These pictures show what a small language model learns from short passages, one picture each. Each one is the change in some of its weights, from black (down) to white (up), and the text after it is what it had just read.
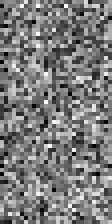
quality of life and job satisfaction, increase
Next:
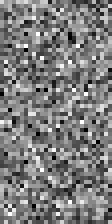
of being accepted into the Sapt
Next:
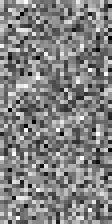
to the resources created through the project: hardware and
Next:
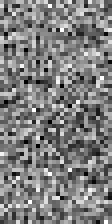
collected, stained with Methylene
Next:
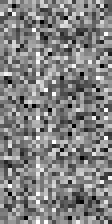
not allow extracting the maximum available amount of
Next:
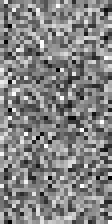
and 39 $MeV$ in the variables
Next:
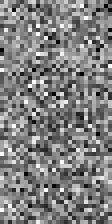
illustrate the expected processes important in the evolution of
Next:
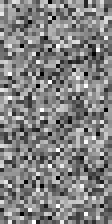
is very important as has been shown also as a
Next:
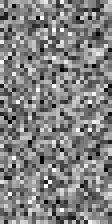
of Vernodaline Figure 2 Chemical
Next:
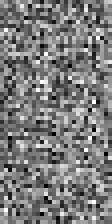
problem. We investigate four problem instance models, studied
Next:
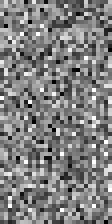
integral of $L_{sur}$ over a spacetime
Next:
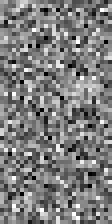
image by negative refraction and it can
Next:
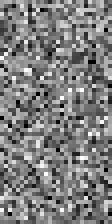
modes collapse to their distinct values. The
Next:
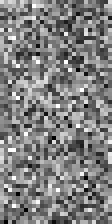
of uniform size and spherical in shape. This
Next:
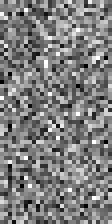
accordingly. When $k = 1$, the
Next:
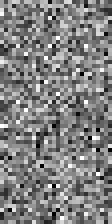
is not only relevant in the context of reporting
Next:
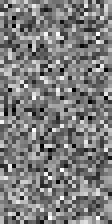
core sandwich panels, based on
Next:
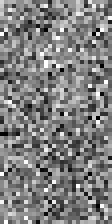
in Ref.~\cite{r68} for the
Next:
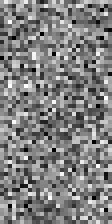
order $k$. Associated to these one
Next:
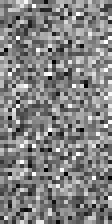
solution to the same using a set of mobile
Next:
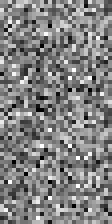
the strongest hydrogen bonds, which is only
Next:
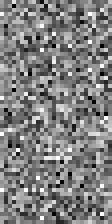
properties in QASs can be studied using spectra
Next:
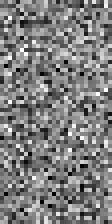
cyclopentadiene in the presence
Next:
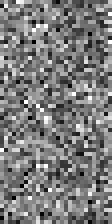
multiple, direct or mediated experiences. In
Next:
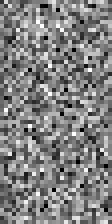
heat. 234 LSRH Skin
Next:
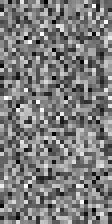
different synchronizers} \begin{center}
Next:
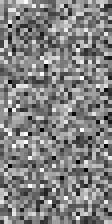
to the translational periodicity of the crystal,
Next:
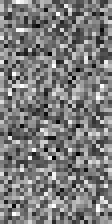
A Study to Assess the Level of Self
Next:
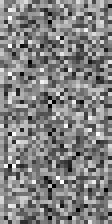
by the various methods are also shown in
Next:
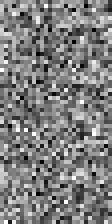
failing to provide by the child’s
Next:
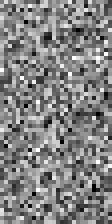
14 after 715 printing respectively in
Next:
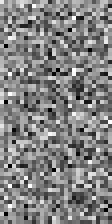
of the radiation emission of an electron in a
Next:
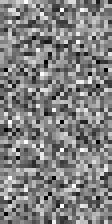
and this can be a minor or
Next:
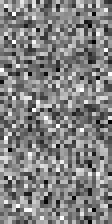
switching on of the tunneling coupling.
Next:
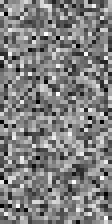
boundary. (c-d) Energy band diagram
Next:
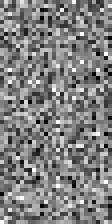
those differentiators can be modified to achieve
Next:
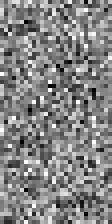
is above average – between 4,21 and
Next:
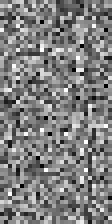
combined scheme of CP-ABE and
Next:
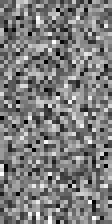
firm's turnover, age, industry,
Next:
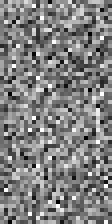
(1) has an operational lower limit frequency of
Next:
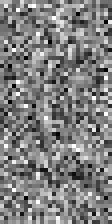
out highly correlated features. The feature selection process reduced
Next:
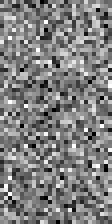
equal; see Appendix~\ref{app}). We
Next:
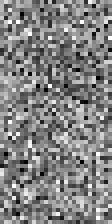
the generally accepted one, the developed algorithm enables
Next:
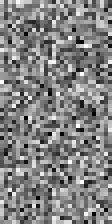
the OS achieved was of paramount importance
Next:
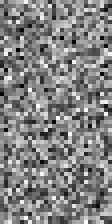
and tinea cruris requiring
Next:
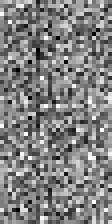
the system may be written in terms of a Hamiltonian
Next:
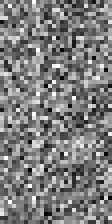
according to certain preferential attachment mechanism or
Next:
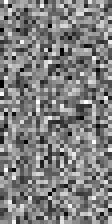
a self-generated, unplanned,
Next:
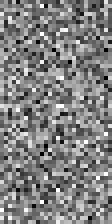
namely MMFF: \begin{equation}
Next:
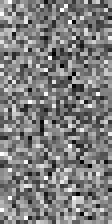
instead the acceleration of the expansion of the Universe
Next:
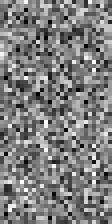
a secure protocol. It is fundamental to understand
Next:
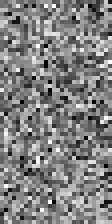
or low-states, multi-instrument
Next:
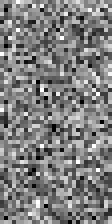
such circulations. The tide can also
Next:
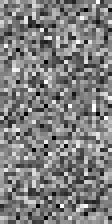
which will be utilized to carry out the monitoring and
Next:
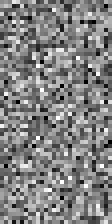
approach would enhance OpenCitations Meta
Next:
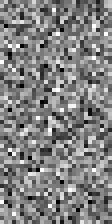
then report network density; Figure 4a shows the
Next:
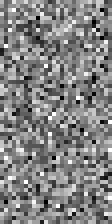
and $\Delta_{eff}$ is the relative difference
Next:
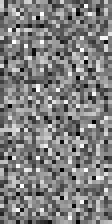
farming, sheep farming and poultry
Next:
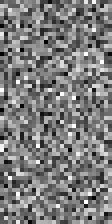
Professor, Department of Computer Engineering,
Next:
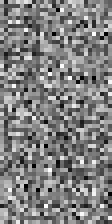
data. The aim is to use these experimental data
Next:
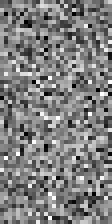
identified to species level or lowest recognisable
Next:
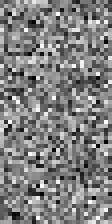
less time on other things – and this
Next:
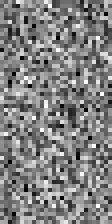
story SLIDE 32 (black
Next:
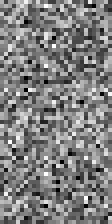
galaxies. The outline of this paper is as
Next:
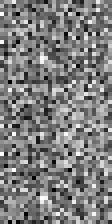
system of equations of motion in Eqs.
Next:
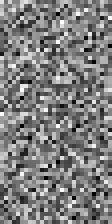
in the configuration generation. Two quark propagators are
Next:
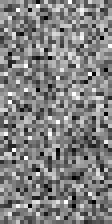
emission for all objects (187) detected by
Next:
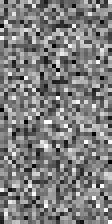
intersect, i.e.,
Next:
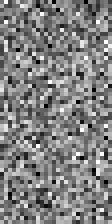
Finally, our silicon buttons were a
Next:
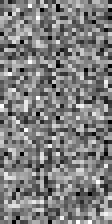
afflicted by flooding, an
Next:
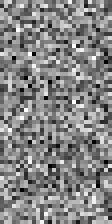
their rapid diversification in the early
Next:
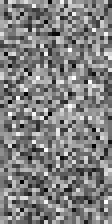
to answer: 1. What effects does active learning
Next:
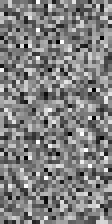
cm} \caption{\met\ distribution for
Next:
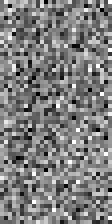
a final state where we have a set of well
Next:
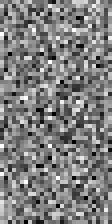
considerations, it is ensure that the study is conducted
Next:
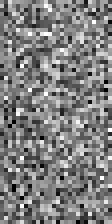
*P. florida*. Free
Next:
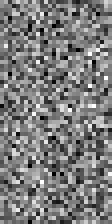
and Intelligence Professionals regarding methodologies
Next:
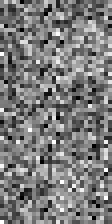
For instance, 34% of Indian women who
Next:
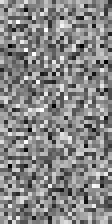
the research theoretical framework is used to explain the process
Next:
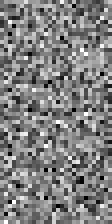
mother wavelet or a base wavelet. The
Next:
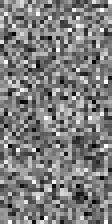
transport rates. Thus the most realistic approach is still
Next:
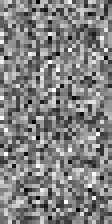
electrode surfaces by hot atoms, is highly
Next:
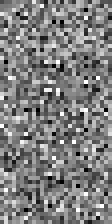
varying potential profile $\varphi(x,z)$.
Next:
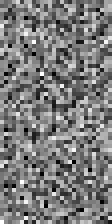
ABSTRACT Laccase
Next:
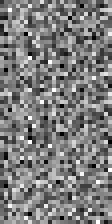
Jolivet, Philippe
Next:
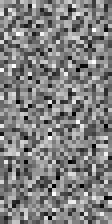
that are above $c_{\it max}$ are
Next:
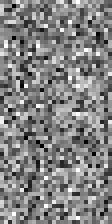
modelling is hampered by the heavy
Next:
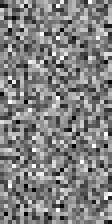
Zmaja od Bosne
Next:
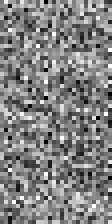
a Gaussian kernel with a standard deviation of
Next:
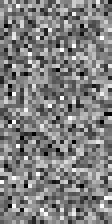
1 if the measurements labelled $i$ and
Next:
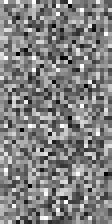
which subsequently may help in modeling the
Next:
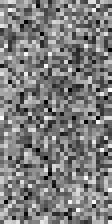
for these items in a constrained way, the
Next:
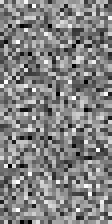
of the field and of the conceptual part.
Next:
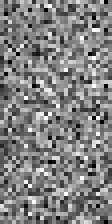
scores. Statistical analysis indicated a strong positive
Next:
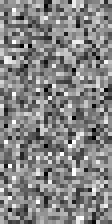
will improve organizational health and quality of products will much
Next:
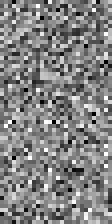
it possible to use very small amounts of this
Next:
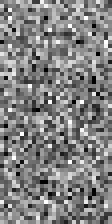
indicated by the H index, affect the
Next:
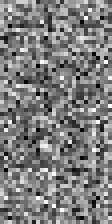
axis to disappear. Gas that was
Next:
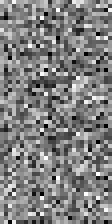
of appeal of the states and the
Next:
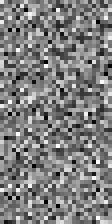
\end{center} \end{figure}
